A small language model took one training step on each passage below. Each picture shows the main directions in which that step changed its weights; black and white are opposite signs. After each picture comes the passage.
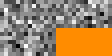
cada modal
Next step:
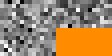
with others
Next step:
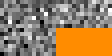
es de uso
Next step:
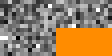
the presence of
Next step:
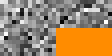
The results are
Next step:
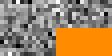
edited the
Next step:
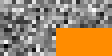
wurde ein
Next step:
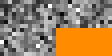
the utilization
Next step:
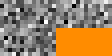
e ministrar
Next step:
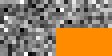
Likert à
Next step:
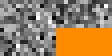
the object
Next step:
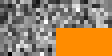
former one
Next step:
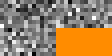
b measurement
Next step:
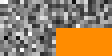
even in
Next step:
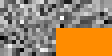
in HBs
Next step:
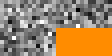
point out the
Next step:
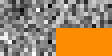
conexão os
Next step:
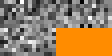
and a potential
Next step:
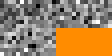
and money to
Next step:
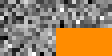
" - deb
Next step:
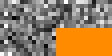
of married
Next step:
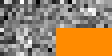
and consist of
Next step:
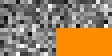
that item
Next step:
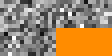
are crucial
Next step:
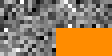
and Europe
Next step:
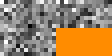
- Hangi
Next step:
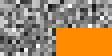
exposure to
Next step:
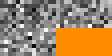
with a median
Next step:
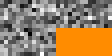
depends on
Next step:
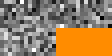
and organize and
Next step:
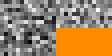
In this study
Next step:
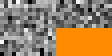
edad de 18
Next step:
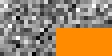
así como se
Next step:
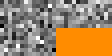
hem de
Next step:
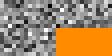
mother to
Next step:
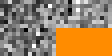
the potential of
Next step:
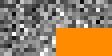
with our
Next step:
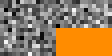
Journal of
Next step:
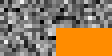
Table 2.
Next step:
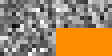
presents an
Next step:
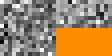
anos de
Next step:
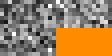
the most quality
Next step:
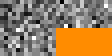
for rice
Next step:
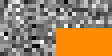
– TSE
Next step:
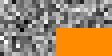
yang kita
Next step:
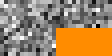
thus be
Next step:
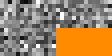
of Data
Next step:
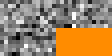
should be
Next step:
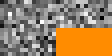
than the one for
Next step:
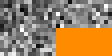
presentation about two
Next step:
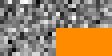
of the educational
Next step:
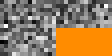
the Western
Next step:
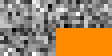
activities also
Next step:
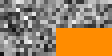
due to
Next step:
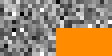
As shown,
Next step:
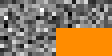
from outside
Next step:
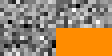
i \leq
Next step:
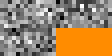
approaches to
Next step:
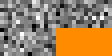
calculates the
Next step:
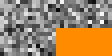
externa de
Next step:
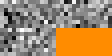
goals of
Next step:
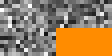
aplicação de
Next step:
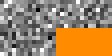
150 participants
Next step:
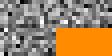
turlicha test
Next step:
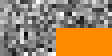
lines were
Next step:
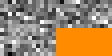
а також
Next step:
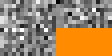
three different
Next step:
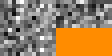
end of the
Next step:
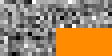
need to be
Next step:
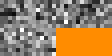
in zijn
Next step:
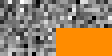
of self and
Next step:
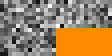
(choose the
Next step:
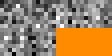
solution with different
